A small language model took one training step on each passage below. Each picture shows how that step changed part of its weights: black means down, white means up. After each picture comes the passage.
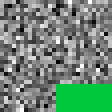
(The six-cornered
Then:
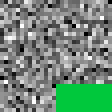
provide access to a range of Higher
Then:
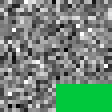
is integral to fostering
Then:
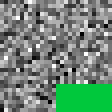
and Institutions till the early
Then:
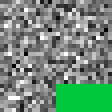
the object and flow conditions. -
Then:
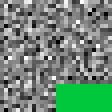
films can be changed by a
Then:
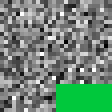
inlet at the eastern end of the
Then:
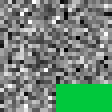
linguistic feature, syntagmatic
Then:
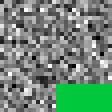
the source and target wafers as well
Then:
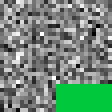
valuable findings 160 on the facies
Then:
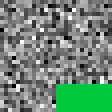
the spectra have been studied in
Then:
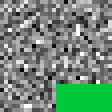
who never smoked than whoever
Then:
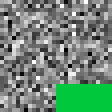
Peddada, R. A.
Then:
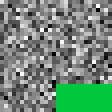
by faculty teaching in traditional classroom
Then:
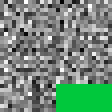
with various learning classification methods such as
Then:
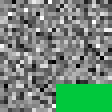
suture needles and 19.4%
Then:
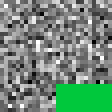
Modern legal regulation in EU countries provides
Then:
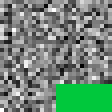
assigned to *Mithuna* by
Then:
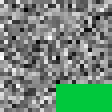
% Fair 0 0 % Poor
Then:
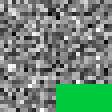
suggests that what fosters resilience in
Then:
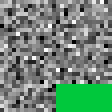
active events of the automaton are
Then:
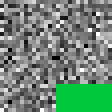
delightedness. Customer are the
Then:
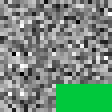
attitudes and behaviours regarding
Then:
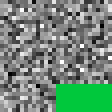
of social constructivism, old age
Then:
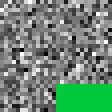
develop a simulation tool to identify the height
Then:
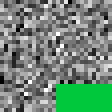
role of self-esteem and
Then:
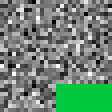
find its most appropriate shape given the
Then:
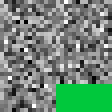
contrast analysis of MDFB WM model
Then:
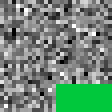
bodily expression is worth further
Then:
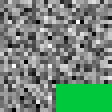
minimum consensus on objectives and methods is
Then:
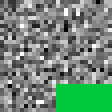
they have a blood glucose monitoring
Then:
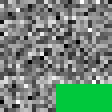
by coordinator Fuensanta
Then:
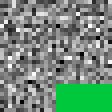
thrombophlebitis, and
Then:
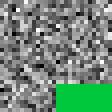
in the orientation field generate
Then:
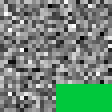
parameters for sensitivity analysis was chosen.
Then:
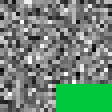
large thickness differences, which can be
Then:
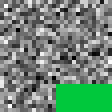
comparison is provided as an RDF resource graph
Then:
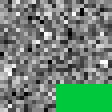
Siegel**, CNRS
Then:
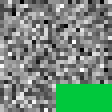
It was then poured after cooling
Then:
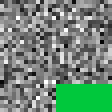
a physician is the observance of
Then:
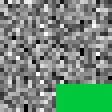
processing pressures and temperatures and long processing times
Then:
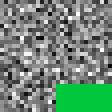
modifications to Freudian
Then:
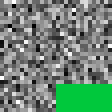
provide a framework for where causal mechanisms can
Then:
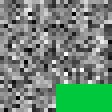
done by: - Gradient
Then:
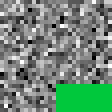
term “just” in “just
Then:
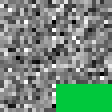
arrow). In the absence of external
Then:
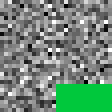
legislatures or law makers
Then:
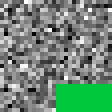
is zero. Considering the linear
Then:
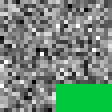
HOL-TestGen version
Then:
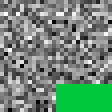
- i. Brown Rice:
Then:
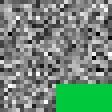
de la importancia y la
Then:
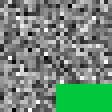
also impact power production and wake
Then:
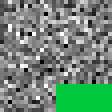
prolonged therapeutic action
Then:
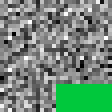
experience (UX) and digital educational
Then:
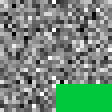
& Funding Instruments for
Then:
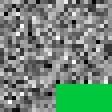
University of Thessaloniki
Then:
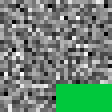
a freehand SPECT performed
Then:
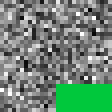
The second edition (STC
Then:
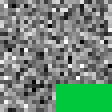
college students Population and
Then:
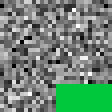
the creep fire model.
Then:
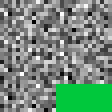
million bottles from ever being
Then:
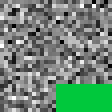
intravaginal lactic
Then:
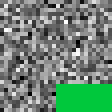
results of this study offer a deeper
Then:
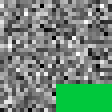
the fresh cocoa
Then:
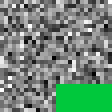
Institution believes in value-based,
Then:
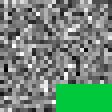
the j th crosslingual cluster (out
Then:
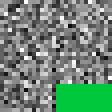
of the tree are used in the treatment
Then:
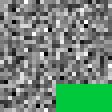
with shell element which was established by the
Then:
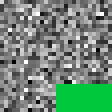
contribute to accelerating innovation in
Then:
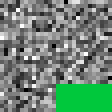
the definition of c_i as the
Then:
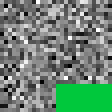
differentiate the characteristics of its pattern
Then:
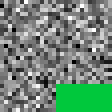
Most of the times, those provide a
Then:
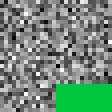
15 cm, soft in consistency with solid
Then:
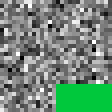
will start with Energy, then we will
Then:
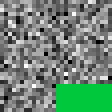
*C. novyi* type
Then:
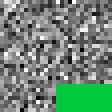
neither consume gasoline nor
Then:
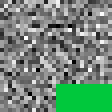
social media addiction scale to college
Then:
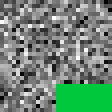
with cirrhosis. With detailed
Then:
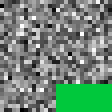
that our CCBs will perform in
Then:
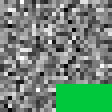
is based The control will force the system to
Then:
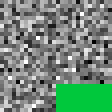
from HFBA use, its
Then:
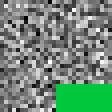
the general direction imposed on social life by
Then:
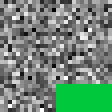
Table 1. Concordant with the
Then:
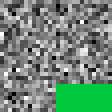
for management of snake bite,
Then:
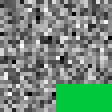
rewarding, complaint behaviour and
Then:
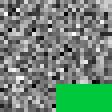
of all payments as stated previous in the
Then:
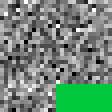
of expertise that matched the
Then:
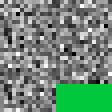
whether to focus on producing or
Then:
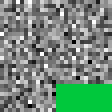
achieved through HL7 and XML
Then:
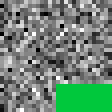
left this question unanswered.
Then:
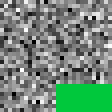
support supervision that were given by the
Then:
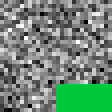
this device should be provided with an
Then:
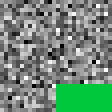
to represent the Marital Dialectics
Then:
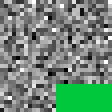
Sale Soil incorporation Soil
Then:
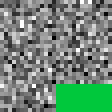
that channel-III provide producers with
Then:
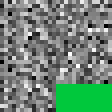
content display, the second for content
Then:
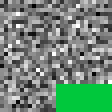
this may be a bit slow.
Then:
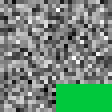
wasteful practices. Some other benefits are reduced
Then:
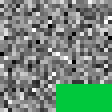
community that engenders cooperation
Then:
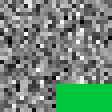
firm ground, ensure that the
